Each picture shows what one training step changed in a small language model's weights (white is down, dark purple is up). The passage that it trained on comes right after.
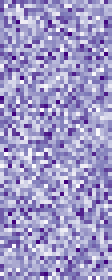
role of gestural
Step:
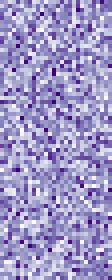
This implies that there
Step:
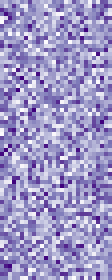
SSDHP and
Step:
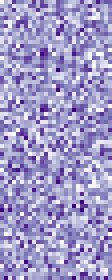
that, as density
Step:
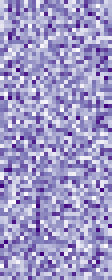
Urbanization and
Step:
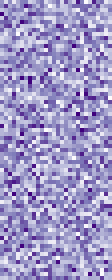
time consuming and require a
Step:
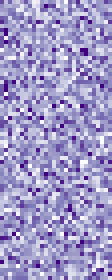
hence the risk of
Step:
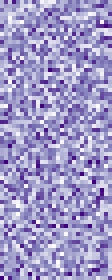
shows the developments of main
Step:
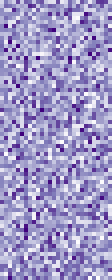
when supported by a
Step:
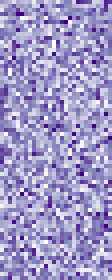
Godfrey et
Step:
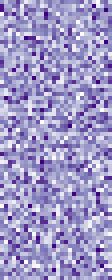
the alphabet
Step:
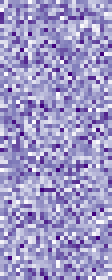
and "facts not
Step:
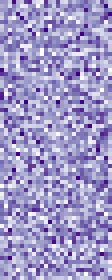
of the Bu'er
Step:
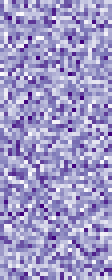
credit card
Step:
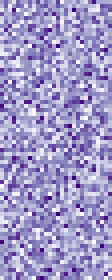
high cost of real estate
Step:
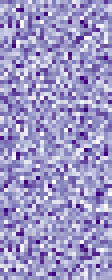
publishers for the
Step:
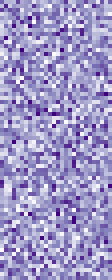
Online Media
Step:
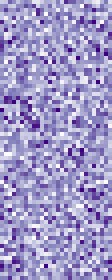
1:3 molar
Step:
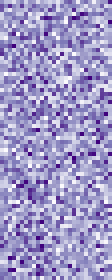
conventional weapons
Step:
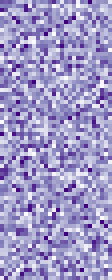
this finding was consistent
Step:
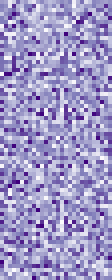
phenomenon into the
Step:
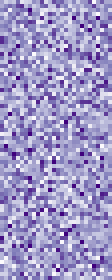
was employed to assess the
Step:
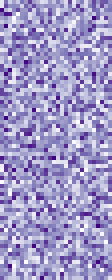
physical distancing,
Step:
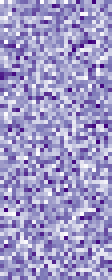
play a vital role
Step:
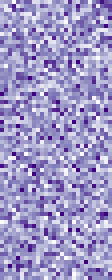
make a greater contribution
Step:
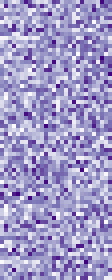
continuous education,
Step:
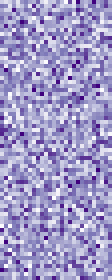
a low stress,
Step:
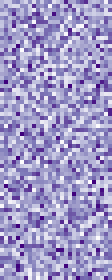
to outline the main
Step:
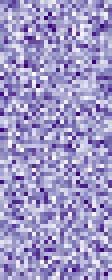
name alignments.
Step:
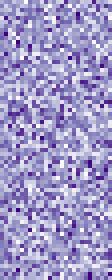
cheating as the cost
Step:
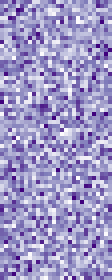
esophagus and
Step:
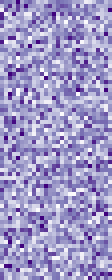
on the calories
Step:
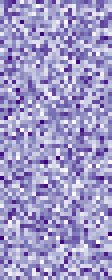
results of numerical
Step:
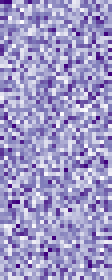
advanced algorithms have
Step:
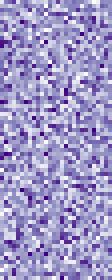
100 years ahead
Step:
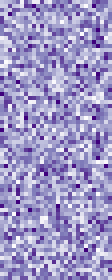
however, these did
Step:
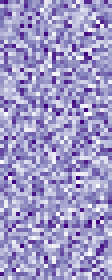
rolls of each
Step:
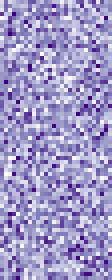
to substantiate
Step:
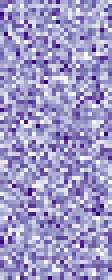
hydropower projects
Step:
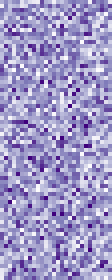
experiment [24]. This
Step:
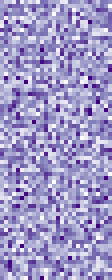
curvature in the
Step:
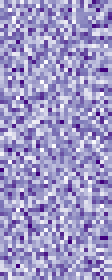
errors Log
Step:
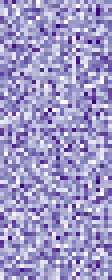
W_{or} are
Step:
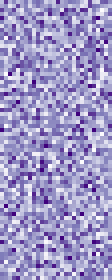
plants shown a notable
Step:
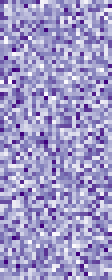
directed networks into
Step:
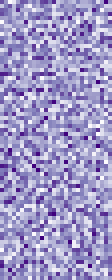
Interactive table
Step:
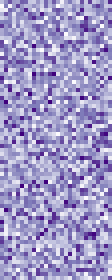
of fishery
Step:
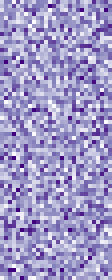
contains deviations from
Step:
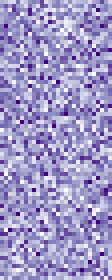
to be designed with the
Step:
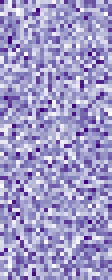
bypass diode
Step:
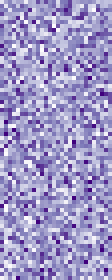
participated in the study.
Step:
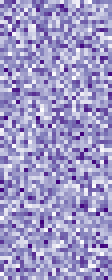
management, but variations in
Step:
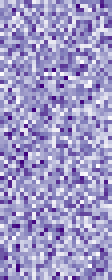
However, as stated in
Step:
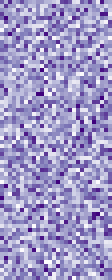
In whites,
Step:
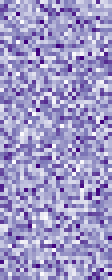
the client do not know
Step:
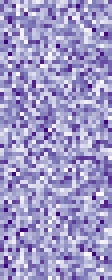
the devices are
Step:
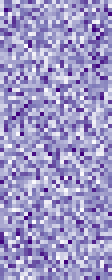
s. Finally,
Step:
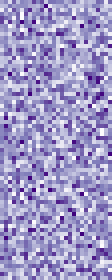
desirable to further
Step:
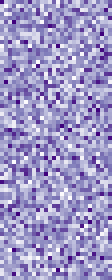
for human readers,
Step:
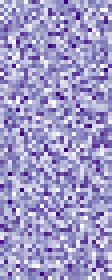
of the insulating
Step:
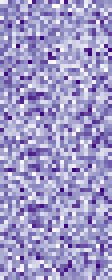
profiling of different
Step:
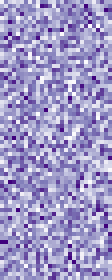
- At the current
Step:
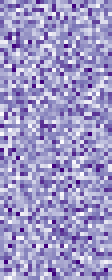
where regional regulations
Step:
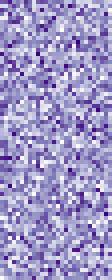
such as enhanced
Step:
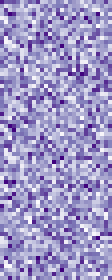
pump power were
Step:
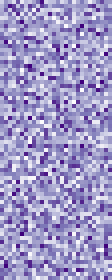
in education is the key to
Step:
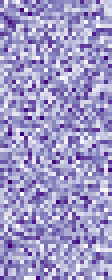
preserve the quality of
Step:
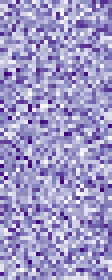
may be treated or
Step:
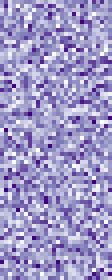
the universities.
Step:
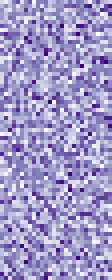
Another do well in
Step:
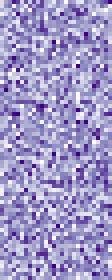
Guidance for
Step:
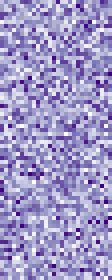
human rights and interests
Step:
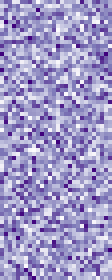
life. Oil extraction
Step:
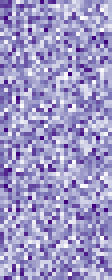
[25] suggesting
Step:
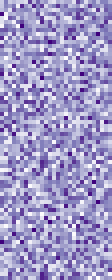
a framework that relates
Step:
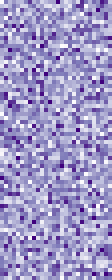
U.K., March
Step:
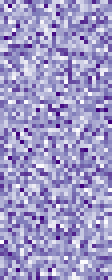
problem; the problem is when
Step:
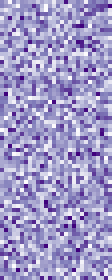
It is suspected
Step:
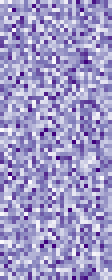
a fluctuation
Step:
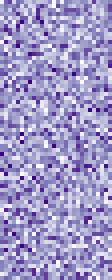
and less computation time.
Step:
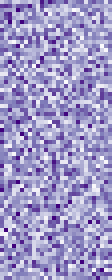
in most of the developing
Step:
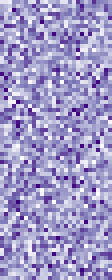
a one-stage process
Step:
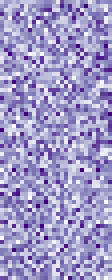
Culture, tradition,
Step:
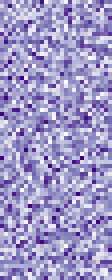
challenges in collaboration
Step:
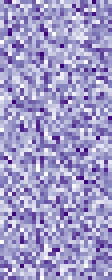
variation. Equation
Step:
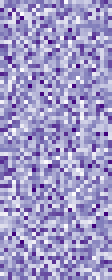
as a function of time.
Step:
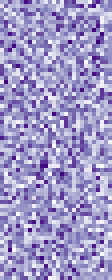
Furthermore, policy
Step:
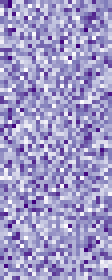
values (e.g.
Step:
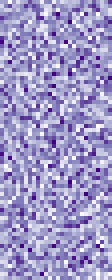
Issue: 4
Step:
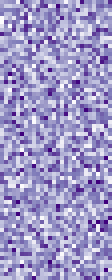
sector and private
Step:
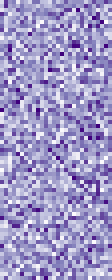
shows that additives like
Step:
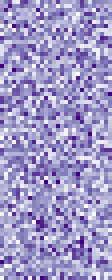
2020. In particular,
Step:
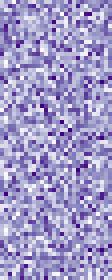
also found that following a
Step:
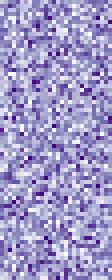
dilemma due to
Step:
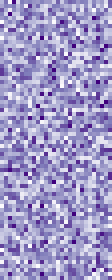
the cardinal features of
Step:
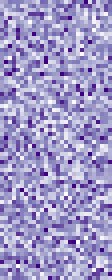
to the moon”
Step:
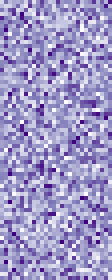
(Liaquat &
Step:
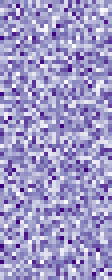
the thickness of the
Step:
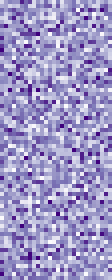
read and approved the
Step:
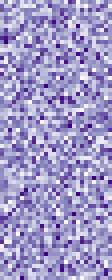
the breakdown
